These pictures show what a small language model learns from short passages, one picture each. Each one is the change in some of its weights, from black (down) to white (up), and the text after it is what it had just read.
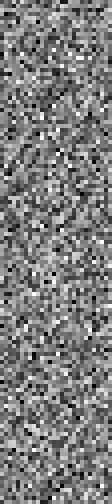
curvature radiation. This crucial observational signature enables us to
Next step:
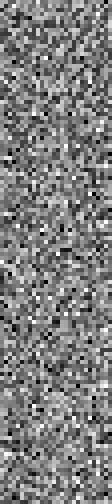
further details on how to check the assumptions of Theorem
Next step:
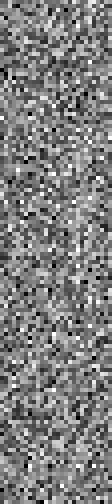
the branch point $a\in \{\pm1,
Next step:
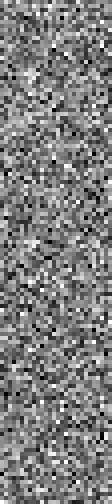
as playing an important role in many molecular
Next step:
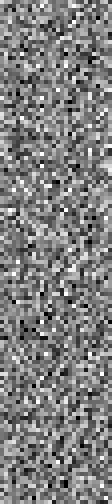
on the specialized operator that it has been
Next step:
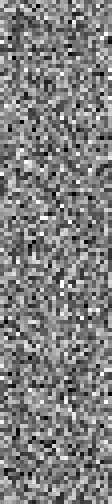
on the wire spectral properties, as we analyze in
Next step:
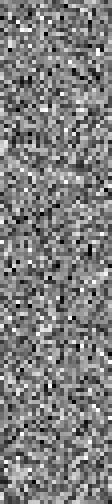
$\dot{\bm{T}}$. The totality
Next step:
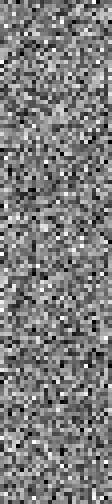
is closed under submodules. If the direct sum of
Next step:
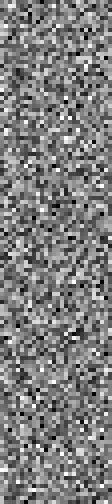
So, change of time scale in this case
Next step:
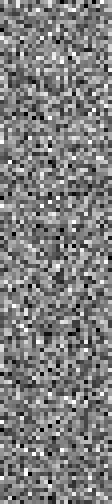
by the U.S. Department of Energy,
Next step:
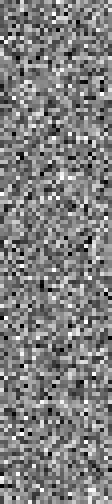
\bibitem[Blandford \& Payne
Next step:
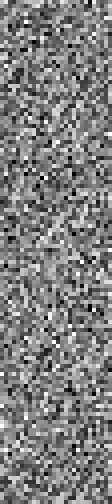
both accuracy and computational efficiency. The stability analyses
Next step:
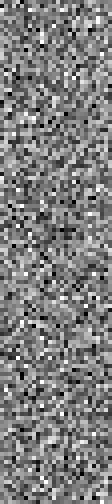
$\xi\in\hat{\Omega}$. Also,
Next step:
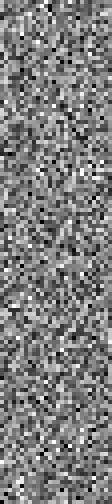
an extensive, wide-field multi-band
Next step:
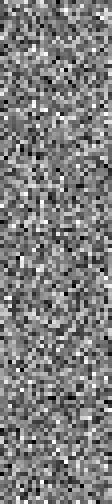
(\ref {rav}) is not take place in
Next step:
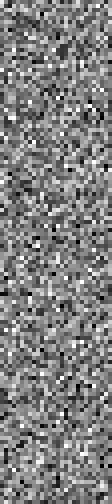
for data in 2017. The photometric light curve
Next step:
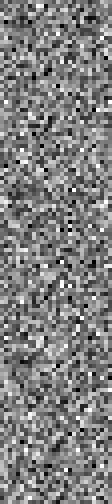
At the end of the study, families completed the
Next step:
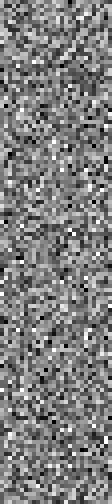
uncertainty for pulse's CEP. Moreover,
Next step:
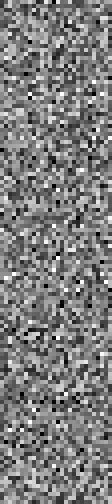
rows, columns and patches in the
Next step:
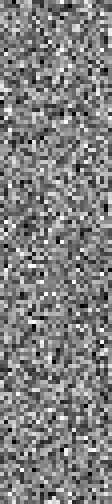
= \nu$, where $\nu$ is the
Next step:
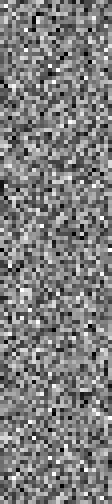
=\left( \begin{array}{cc}
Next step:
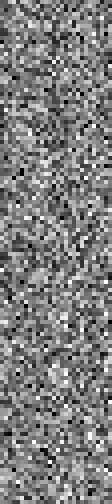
the gravitational field at those points on your
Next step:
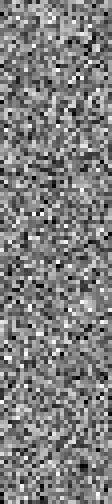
encoder $\tilde H(D)$ associated with
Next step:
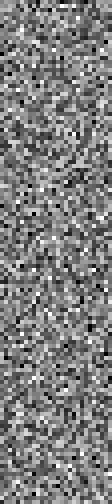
$L$ or general $p$, so we get
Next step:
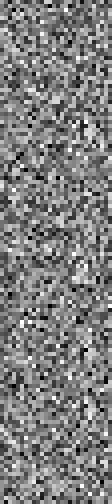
½$. The smaller the value of
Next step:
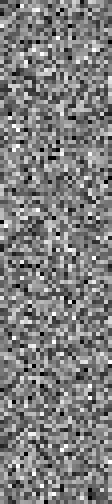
and $D_3$. They are finite-dimensional
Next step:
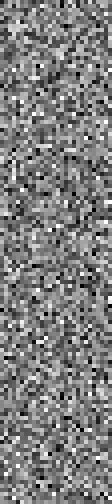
of calculations of energy levels of C~IV,
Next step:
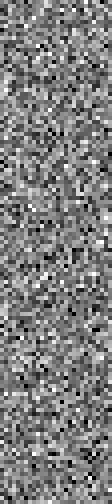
own right but it is also relevant to the character
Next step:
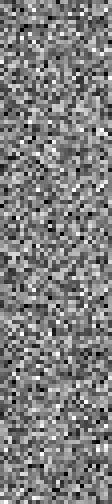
we are only interested in graphs~$\graph$ such that
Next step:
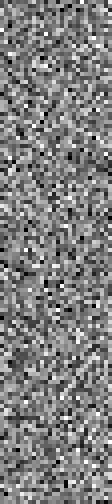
In Titan, a graph of connected
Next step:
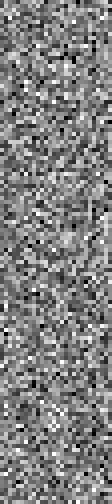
h\nu$ is the energy of a single photon
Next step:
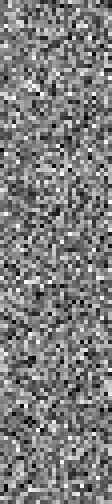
by the equation of Minkowski's metrics, which
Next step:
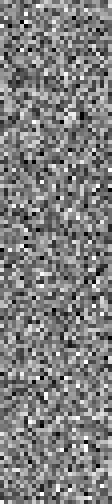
Fig. 5, there are trends with color and
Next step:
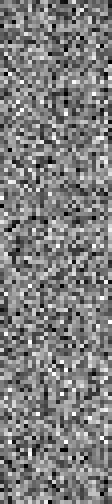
becomes negligible at energies above $\sim 20$
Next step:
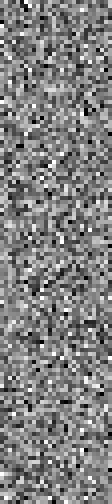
remote sourcemeter and the Keithley
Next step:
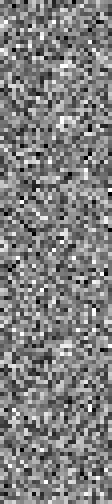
\bar \nu)_\mathrm{exp}<
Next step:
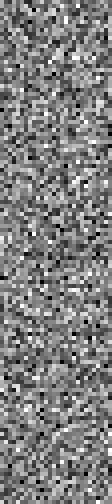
the classical Black and Scholes model, the
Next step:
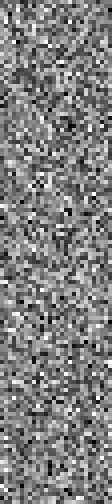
or umbilical with $H=1$,
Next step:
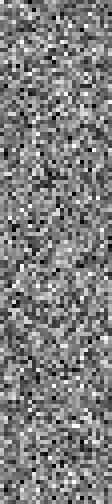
constant coefficients. %This is the first step towards
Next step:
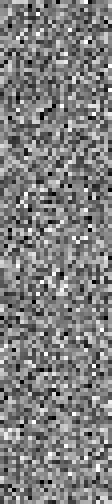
= {astro-ph.HE},
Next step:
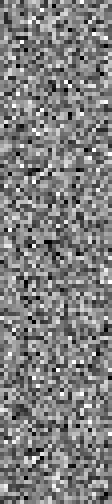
techniques to automatically synthesize designs from basic
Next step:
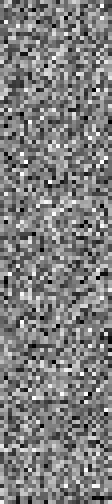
decay over time. A naive interpretation yields that
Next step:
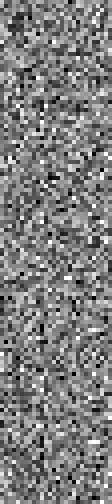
model \citep{pasquali_2020},
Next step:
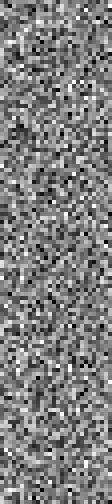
according to the deterministic RC ODTR as
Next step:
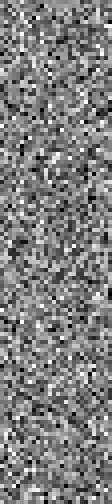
Theorem~\ref{Theo 1.1} provided
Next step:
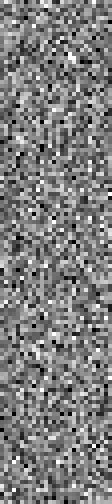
$|\varphi_\zeta|=1$. The crosses are
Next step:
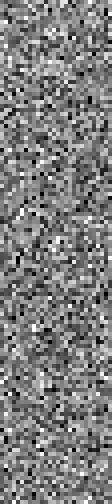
uniquely determined by the metric tensor $\bold g$. In
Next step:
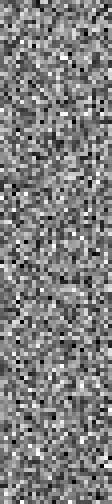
\end{table} \begin{table}
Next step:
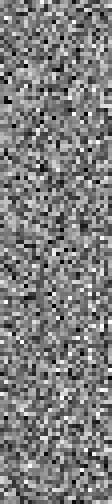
A particular class of higher order terms consists of the
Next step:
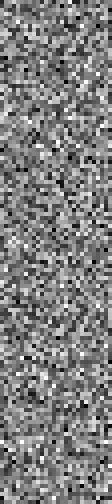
of a knot in the union of finitely many half
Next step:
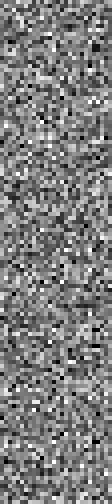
(UdelaR, Uruguay).
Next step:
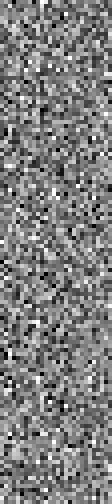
and -1 otherwise: \begin{align} -
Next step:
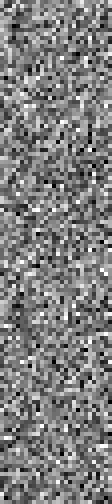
simplified for the convenience of presentation, while detailed
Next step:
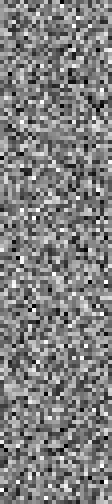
melting dynamics, for which an effective field theory
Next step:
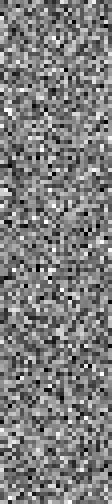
(or $0^\circ$). However, as the
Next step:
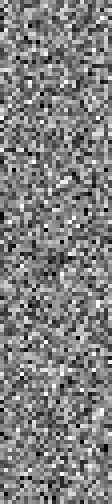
is not transitive on $V(\Gamma),$ the
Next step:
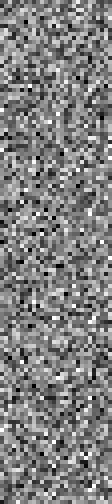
a quasi-uniform triangulation of the polygonal
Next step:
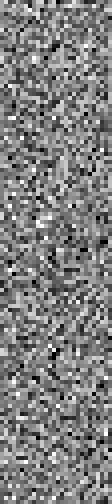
1 in a region of $\alpha$ around
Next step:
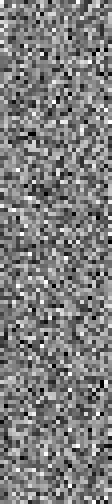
for the millimeter emission in Sgr
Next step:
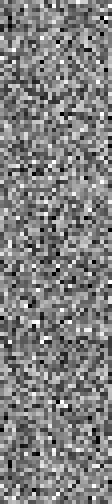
of 8.17~mas. The image supports
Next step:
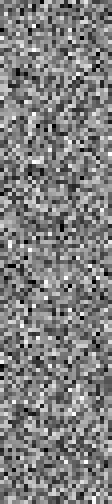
ISC represents the prototype of our implementation by
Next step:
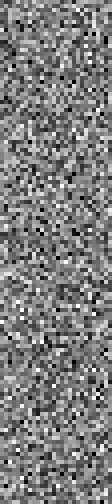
device-free localization accuracy. \item Similarly,
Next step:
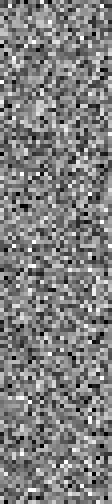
with lattice points $\{ \bm{p} \in
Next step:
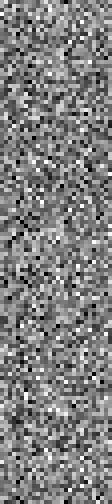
each mini-batch. Then, the cross
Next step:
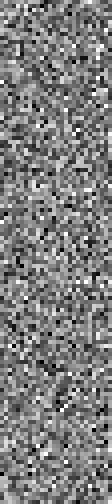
we extracted the spectrum of each SNR from almost
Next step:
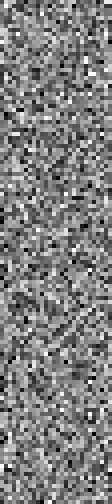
because moving at most $sw(P_t)$
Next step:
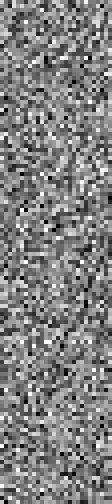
velocity of the motion. In a special case when
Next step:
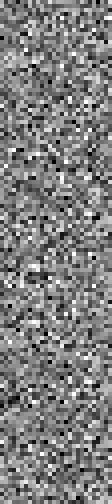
vocab are same as 4, and the
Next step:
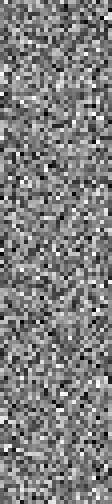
\begin{enumerate}[(i)] \item
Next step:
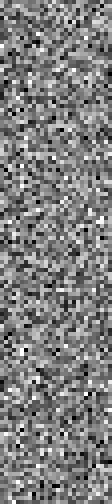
$Q$-value less than unity. They
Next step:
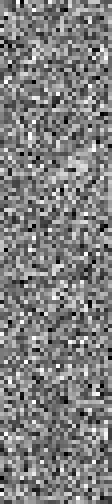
2dFGRS volume) the associated constraints on
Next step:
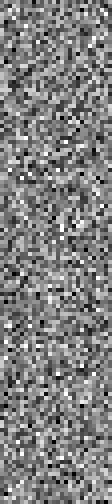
treatment, a condensate of pair of
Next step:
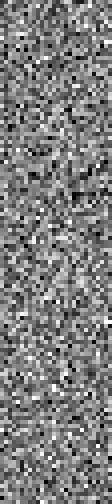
algorithm converts it to a quantum circuit. The
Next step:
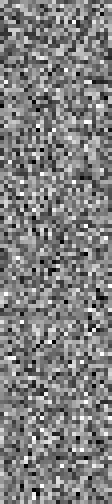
$A = (a_{ij})$ to be lower
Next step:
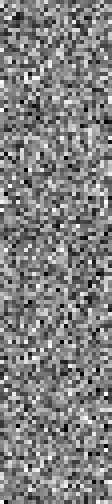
this reason the local densities of galaxies for which no
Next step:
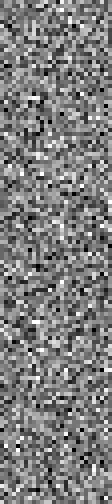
ordered, so for any pair of elements, at
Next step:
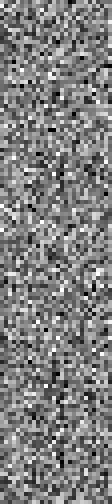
will then represent spin-up electrons in the
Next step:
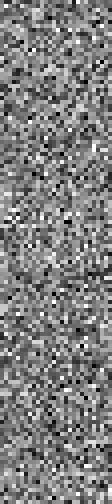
future but negativity of the surface gravity indicates that
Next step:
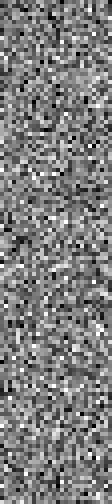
quality-of-service (QoS),
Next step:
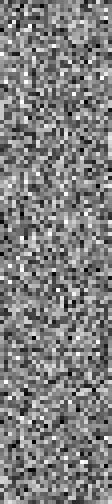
and the class TD}. Two optimization problems
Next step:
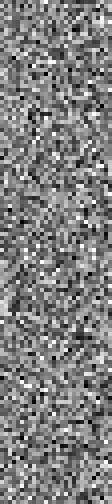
resolves spacetime singularities. How general is this
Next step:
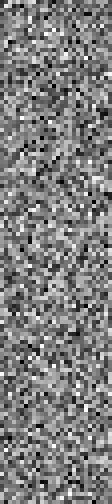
particle quantum mechanics in two dimensions. In literature,
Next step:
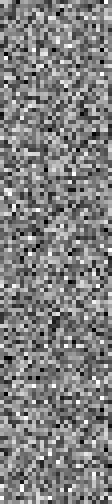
are of excess angle type (rather than
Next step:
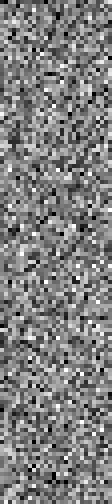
transition that there are two conserved quantities in this
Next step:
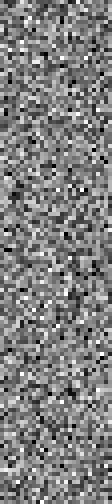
phases. Results for this phase are shown in
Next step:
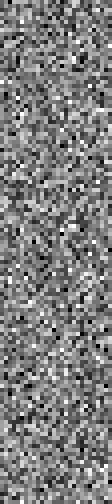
For the derived quality measure, appropriate membership functions are
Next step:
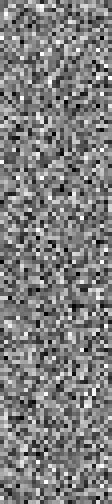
want our beamtracking method to be applicable to
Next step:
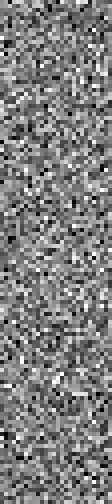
test simulations. The difference becomes larger for higher redshift,
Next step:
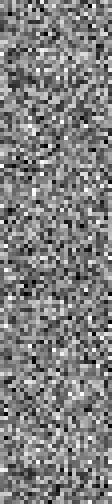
by using the g-matrix with interaction from
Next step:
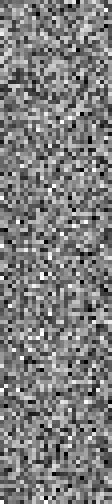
a NFW halo beyond the virial radius
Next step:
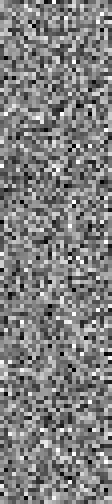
included in the analyses. The exact location and
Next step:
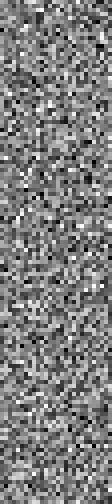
with increasing $\Delta$. To investigate the MIT,
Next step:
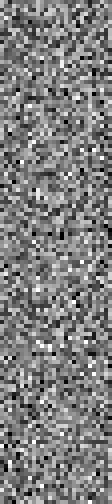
the iterated logarithm gives with probability $1$, %
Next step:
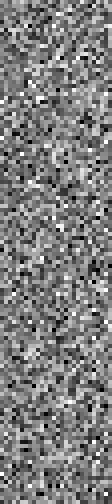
\left({\frac{\partial \varphi_-}{\partial
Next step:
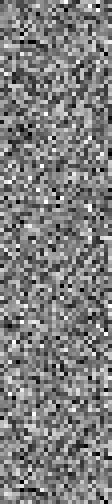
the \emph{leading term} of
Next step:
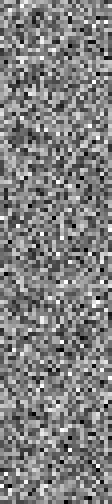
on Bi2212 because of the small sample sizes,
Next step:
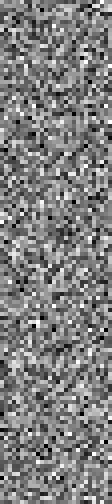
\leq i \leq n$. If the given nonzero
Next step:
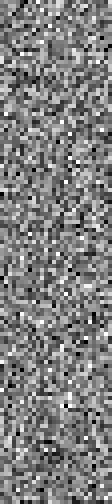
for (\ref{eq:barban}) was
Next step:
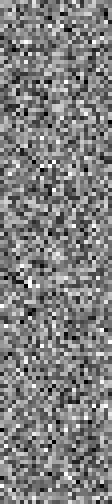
a connection, carries dimension 1 and thus, cannot
